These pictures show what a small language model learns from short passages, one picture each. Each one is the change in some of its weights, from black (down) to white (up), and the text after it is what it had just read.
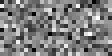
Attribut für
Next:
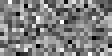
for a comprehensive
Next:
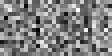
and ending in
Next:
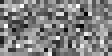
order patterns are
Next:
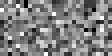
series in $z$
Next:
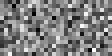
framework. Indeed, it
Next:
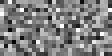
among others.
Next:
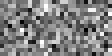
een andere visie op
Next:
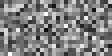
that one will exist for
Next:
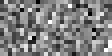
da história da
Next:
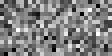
E., Martini
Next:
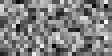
possible values of the
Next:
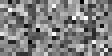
to hold only with positive
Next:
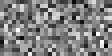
following theorem, which is
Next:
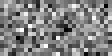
In this sense, we
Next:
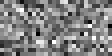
we have reduced the set
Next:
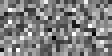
topology of the phase space
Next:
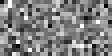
har bir kishi
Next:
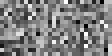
we can observe some
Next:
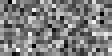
daun, tepi
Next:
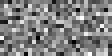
с результатами
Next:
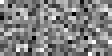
(A) the required
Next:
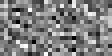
va hamkorlik olib
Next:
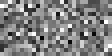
module is the same as
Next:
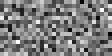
faqat Alloh
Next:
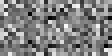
affine curve flow then its
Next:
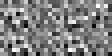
c c c}
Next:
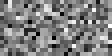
an $\Omega$
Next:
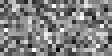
— что может
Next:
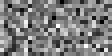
estetik did,
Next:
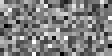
u^{\prime \prime
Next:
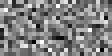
entre 2 terminales
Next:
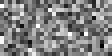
and improve the
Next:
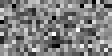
below. Once it
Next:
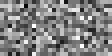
designing an effective
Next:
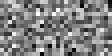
dimension $d$ which
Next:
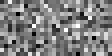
construct a sort of
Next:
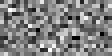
content of the next
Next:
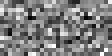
positively associated random variables
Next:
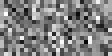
the G\"odel
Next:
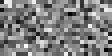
of the Hessian
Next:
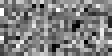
scaled eigenvectors
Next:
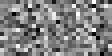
for the bounded derived category
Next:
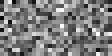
insuficiente de
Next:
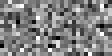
then we get a trivial
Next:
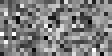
va ko'nikmalar
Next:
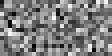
It seems an
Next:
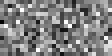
a class of sections of
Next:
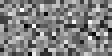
\Omega \times
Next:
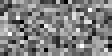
involves finding bounds
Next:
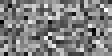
and the flow-split
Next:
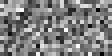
method is a simple and
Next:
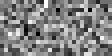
two triples $\bx
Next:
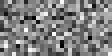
provided the key feature
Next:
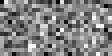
o ser humano é
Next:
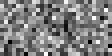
is imperfect.
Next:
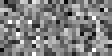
a continuous scale of Hilbert
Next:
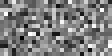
This is defined by using
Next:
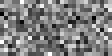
regional brands
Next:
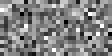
Ancak bu
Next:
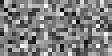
dos processos de
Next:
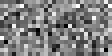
large enough, we can
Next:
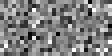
(x \in
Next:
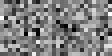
the pairing,
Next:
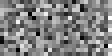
true cost function and
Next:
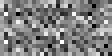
ya'ni u
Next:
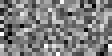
the linear map on the
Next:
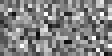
non-zero estimates
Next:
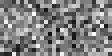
that when we contract
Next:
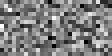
function for each prime
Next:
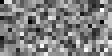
necessarily represent the
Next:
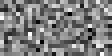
in the measurement
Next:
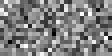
parti communiste,
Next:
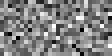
на ринку
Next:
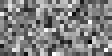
larger horizons
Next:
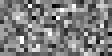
Lebesgue measure zero
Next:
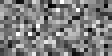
is continuous, where
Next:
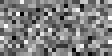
orphans and
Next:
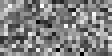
Spectral moment formulae
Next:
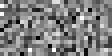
media muhitida
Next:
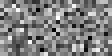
(i), by the
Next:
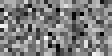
mídias sociais
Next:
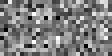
whose all finite powers
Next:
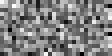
methods show up to
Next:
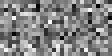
substantiate this
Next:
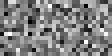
qué habría
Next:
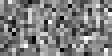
autores. Figura
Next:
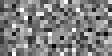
un test. »
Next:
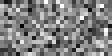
with index $\alpha
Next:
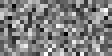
mumkin. Xuddi
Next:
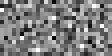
– досвід для
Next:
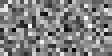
types de risques pour
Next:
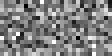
$c$ and let
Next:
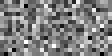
from a semi-algebraic
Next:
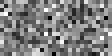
sifatida maydonga
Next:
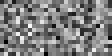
a projective line in
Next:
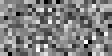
v rámci
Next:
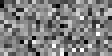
X. Chen and
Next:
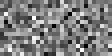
Universität zu
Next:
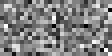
figuras 3 e
